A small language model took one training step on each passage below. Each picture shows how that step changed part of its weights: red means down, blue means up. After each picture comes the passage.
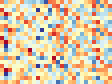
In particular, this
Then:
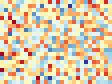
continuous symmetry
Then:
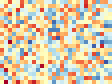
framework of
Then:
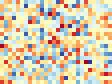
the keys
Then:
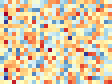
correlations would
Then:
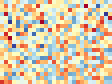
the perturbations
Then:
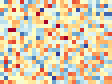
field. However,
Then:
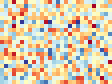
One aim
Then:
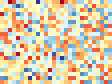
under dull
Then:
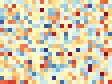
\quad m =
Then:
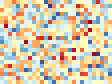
by iterating
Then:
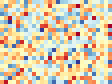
We then simulate
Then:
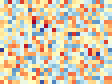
at early
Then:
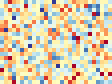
state $w$
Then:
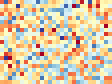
if a higher
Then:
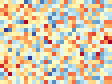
and potential new values
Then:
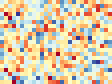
density of states is
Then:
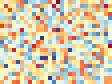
the flow structure.
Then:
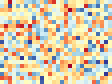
solution for $\langle
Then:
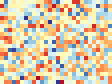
agreement between
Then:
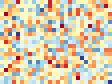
matrix elements are
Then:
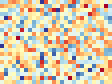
type (both
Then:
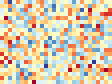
of ours
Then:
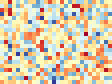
perturbations of
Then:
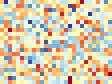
diverge at
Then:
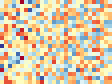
spectrum and a
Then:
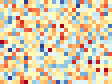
that you
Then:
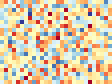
wishes to
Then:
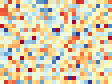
it has been found
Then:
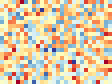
number regime.
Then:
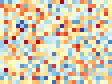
effects. Its
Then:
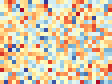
our laser
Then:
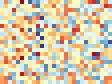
image with the
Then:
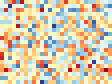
of panels
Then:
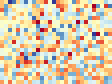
dispute on
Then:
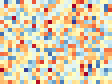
The last
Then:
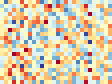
describing examples
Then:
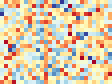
issues have
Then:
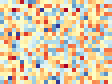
matrix. For
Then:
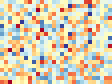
a valid
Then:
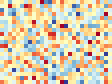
to transit between
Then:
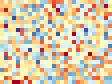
path having
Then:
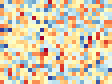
The effect of
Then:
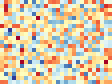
expansion in
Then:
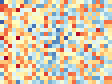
and becomes
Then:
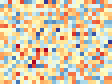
different characteristics
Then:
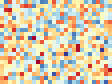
negative the
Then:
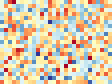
facets of
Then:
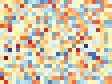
the CAM
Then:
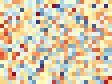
explore the
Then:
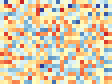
the loop.
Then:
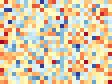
proves the
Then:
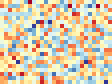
at the Big
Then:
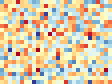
to identify the
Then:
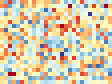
by Karl
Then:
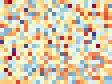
demand of noise
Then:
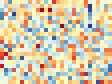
our template
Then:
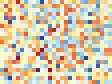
the particles have
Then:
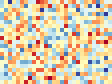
of that paper).
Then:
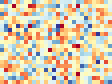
agents on the
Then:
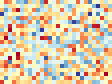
well aligned
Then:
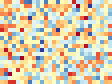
which has a
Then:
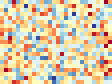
potential absence of
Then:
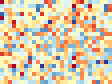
the latter,
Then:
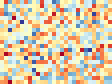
able to
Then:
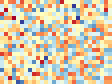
the core
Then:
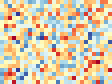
energy density,
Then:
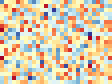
to a Universe
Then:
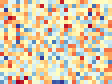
on whether
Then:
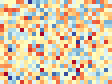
with a solid
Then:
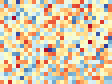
last term
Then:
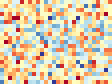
are discussing and
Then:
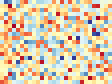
described by the
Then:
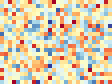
The memory
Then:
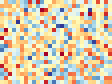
and prime
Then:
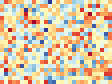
location or
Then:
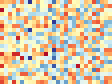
range of the
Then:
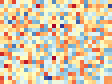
the null
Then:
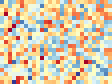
component is
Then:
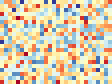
expanded at
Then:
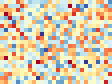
is the SM
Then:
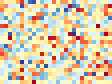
as Figure 2.
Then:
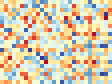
rely on the
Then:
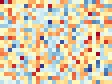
each other. For
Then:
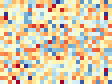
interface between the
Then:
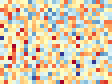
of large number
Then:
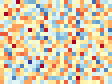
are discussed in
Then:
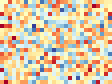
mass region a
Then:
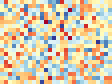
calculation, for
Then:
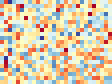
than Li and
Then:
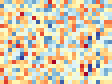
The probability of
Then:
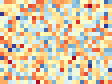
these tools
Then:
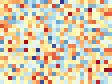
the theory in our
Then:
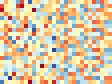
model and numerical
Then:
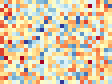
we used the
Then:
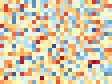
in the complex
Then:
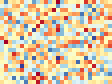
actions in
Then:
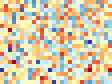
in the structure of
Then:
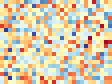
the numerical values
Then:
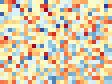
molecular gas
